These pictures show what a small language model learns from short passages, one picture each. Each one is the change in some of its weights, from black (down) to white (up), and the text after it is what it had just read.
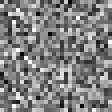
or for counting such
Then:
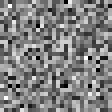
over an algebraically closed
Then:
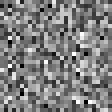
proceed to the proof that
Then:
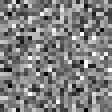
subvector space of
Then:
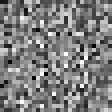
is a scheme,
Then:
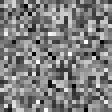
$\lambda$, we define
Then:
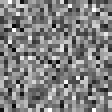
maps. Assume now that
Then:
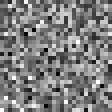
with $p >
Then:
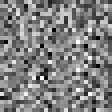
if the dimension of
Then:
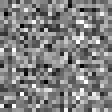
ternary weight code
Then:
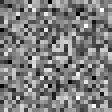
requiring only
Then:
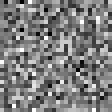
relevant for resolving
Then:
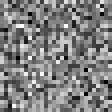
is defined by:
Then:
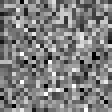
be the corresponding $\C
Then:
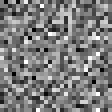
above, let \[
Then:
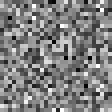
an integration if necessary,
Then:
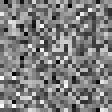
dimension formula just stated
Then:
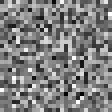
statistics for a given
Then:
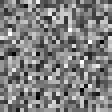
of a nonzero polynomial
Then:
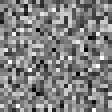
and positive. It is
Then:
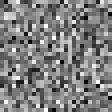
initial condition (c).}
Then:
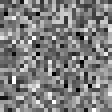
denotes a vector of
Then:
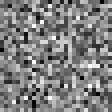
and only if $\norm
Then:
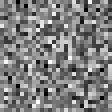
of whose inner mappings are
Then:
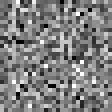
spectral collocation discretization
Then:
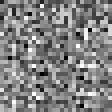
using different element types,
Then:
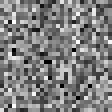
saturated fluid
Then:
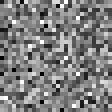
model has the following geometric
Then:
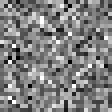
order\\ \midrule
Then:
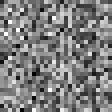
To see normality near
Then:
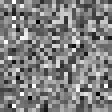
subsets of $[n]$,
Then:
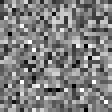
the automorphism $\pi
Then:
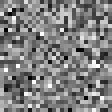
that we derived above.}
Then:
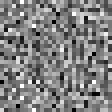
unique. Since the distributions
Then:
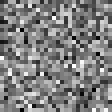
also be used in
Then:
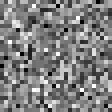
lines on the lateral
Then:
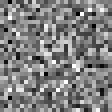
involution, Lax representation
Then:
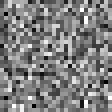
had some given eigenvalues.
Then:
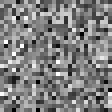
as a neighborhood of a
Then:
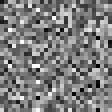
also note that for all
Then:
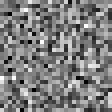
setting of robust regression,
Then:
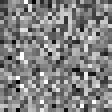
are the canonical inclusion.
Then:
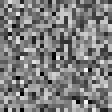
now to the proof of
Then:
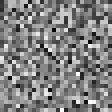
two examples in the case
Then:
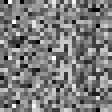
following estimate holds for
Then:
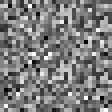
% we have to choose
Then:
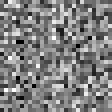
order ideal $X$
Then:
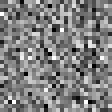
statement of the lemma.
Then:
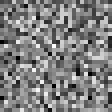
one of the two properties
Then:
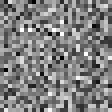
bound. First, the
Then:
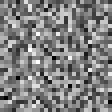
from members of the
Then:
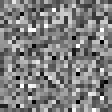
We will also use the
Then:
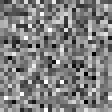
elements. Motivated
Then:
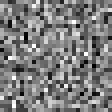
boundary and so that the
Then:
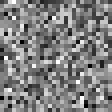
all real roots; any
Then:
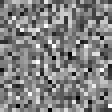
One of the features of
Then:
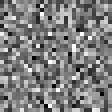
instances, the
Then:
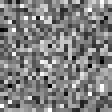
points: $$I
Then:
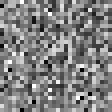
these Laurent coefficients
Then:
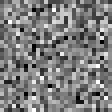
This is the known configuration
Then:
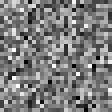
\le p \le
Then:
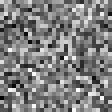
can be easily verified for
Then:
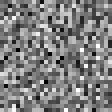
inequalities for the operator norm
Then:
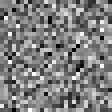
market with varying
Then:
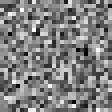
overnight charging
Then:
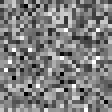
$\varepsilon > 0$
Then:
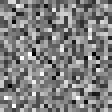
Lie algebra. The only
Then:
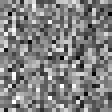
{\it types} that
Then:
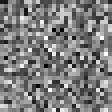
is not stable, the
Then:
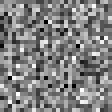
algorithms presented in this
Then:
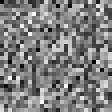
either both series are convergent
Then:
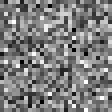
& \cdot \cdot
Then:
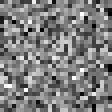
each time-step.
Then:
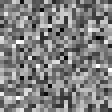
Seeing that, by
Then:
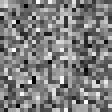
\caption{ The test
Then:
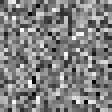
function. The function
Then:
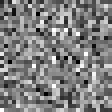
proving consistency. There
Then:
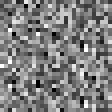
containing a rational normal
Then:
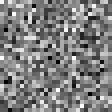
presented in minimal form;
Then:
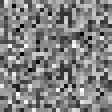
function considered in Section
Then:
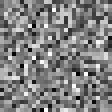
The definition of}
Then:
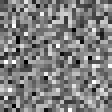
vector $Z$ is
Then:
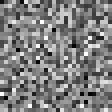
has algebraic singularities in the
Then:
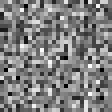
is an odd integer and
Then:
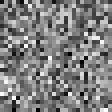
we thus propose a new
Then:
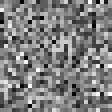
the row-reduction
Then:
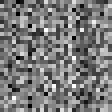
author was partially supported by
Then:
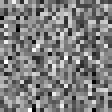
distinct inner products. The
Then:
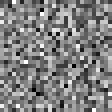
approximations. It is straightforward
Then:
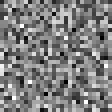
the geodesic flow, is
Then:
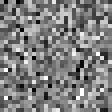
constructed contains no loop
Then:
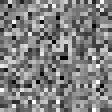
an a priori estimate for
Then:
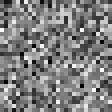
results are well known;
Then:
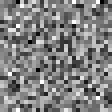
function denoted also by
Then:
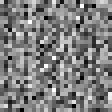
large number of components.
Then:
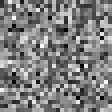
introduce a new approach for
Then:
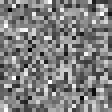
\in \mathbb{%
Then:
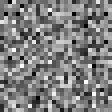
\vartheta = \{
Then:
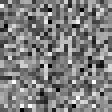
faits pour la
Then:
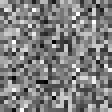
a saturated
